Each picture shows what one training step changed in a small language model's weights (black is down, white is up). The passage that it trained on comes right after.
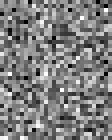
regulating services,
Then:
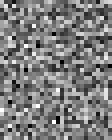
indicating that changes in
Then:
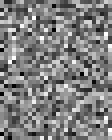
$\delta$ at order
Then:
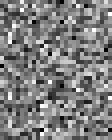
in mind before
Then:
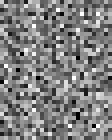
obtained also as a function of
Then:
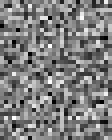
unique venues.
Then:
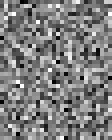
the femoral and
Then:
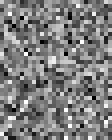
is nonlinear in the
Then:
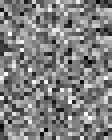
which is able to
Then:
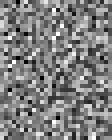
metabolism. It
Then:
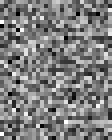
size x-ray density were
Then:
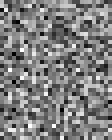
of resonance with a
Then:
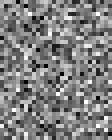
the case of Jacob
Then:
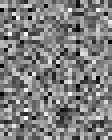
the Quran, as
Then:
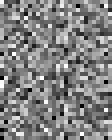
possible way to address these
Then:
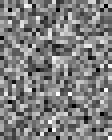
the dialects of
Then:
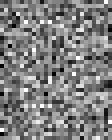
numbers that are used as
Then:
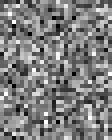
[lesson video
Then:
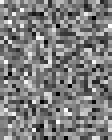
and the dotted line
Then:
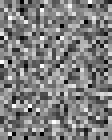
of proficiency. The
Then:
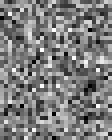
to the success of
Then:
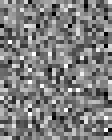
by speakers.
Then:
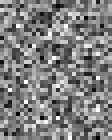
the sintering process
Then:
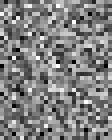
of freedom. In
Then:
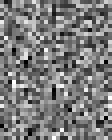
10 minutes period of
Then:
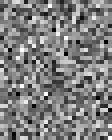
CN the spin angular
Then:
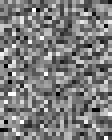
limiting their ability to
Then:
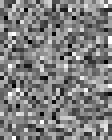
usually stated that such
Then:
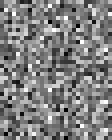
absent and/or may
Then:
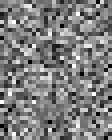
the open circle
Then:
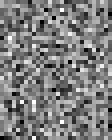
fine (tens of
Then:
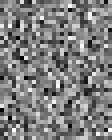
performance in medical image
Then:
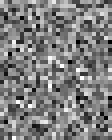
does not cover the
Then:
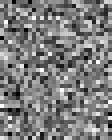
in NOMA
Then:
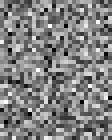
functioning Standard
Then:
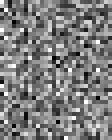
between the number of additional
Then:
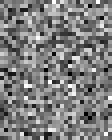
he can be truly
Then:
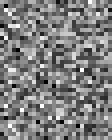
of a thermal state
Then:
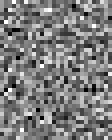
attention and interest in
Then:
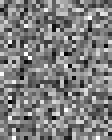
our case. Therefore,
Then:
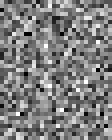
the principal organ
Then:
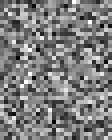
a direct MIE and
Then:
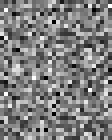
of the crop. The
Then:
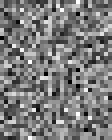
their disc concentration is
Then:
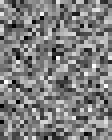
these substructures may
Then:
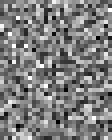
past, only one
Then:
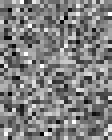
of manganese
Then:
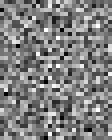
the trained models for new
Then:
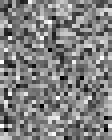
HACCP plan
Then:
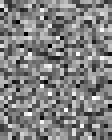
of a prototype.
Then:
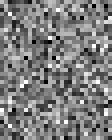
with the numerical results
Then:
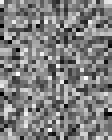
optical effect that depends
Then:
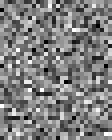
the FHIR
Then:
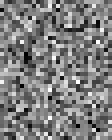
the historical development
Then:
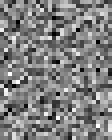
statistically different at
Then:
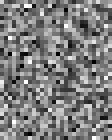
system to an acceptable
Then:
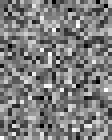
the repulsive
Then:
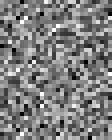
to tackle with,
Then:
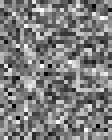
retention of the
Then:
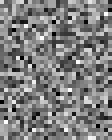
glued to the
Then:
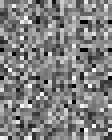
obtain a solution of the
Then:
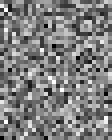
values of $(b_\pm
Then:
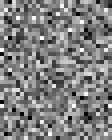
it was decided to
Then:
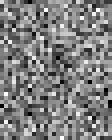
and with $\delta r
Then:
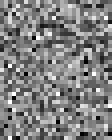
buildings No
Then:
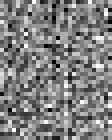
\ll 1$, with
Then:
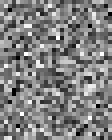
smearing function in
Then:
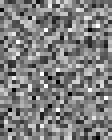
the transitional
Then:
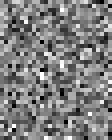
In group B, 17
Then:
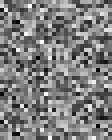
of our method to the
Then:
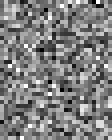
altered versions
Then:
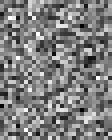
serve as a
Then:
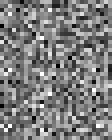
and bandwidth. The
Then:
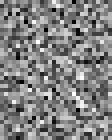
waving Slow,
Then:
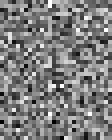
this open data. The
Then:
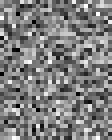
of the study to other
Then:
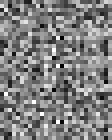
data can indicate possible significant
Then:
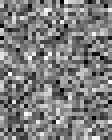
in their daily life
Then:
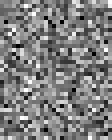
-hadrons is
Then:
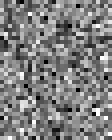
occurring linear
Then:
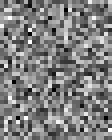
typical result on the
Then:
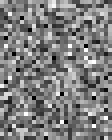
is an influence between
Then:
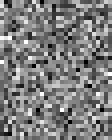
1 and tank
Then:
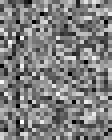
be compared with previous results obtained
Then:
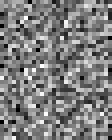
fast multipole
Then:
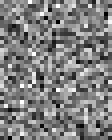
carry nucleon
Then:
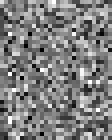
is to be invariant
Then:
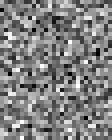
the asymptotic
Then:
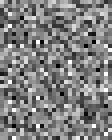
can be used to study the
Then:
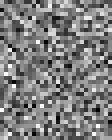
the pandemic,
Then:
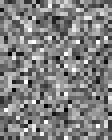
the single-quark
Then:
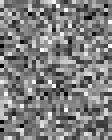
in the field of visual
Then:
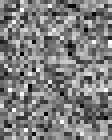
should be replaced
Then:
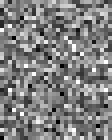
can be defined as a
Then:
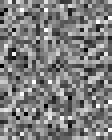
investigate the use of
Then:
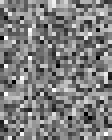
is estimated from
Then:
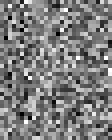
continuous opinion
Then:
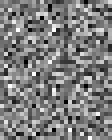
$$ \sigma_W
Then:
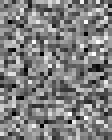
estuarine area
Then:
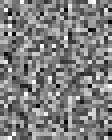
within continuous-time
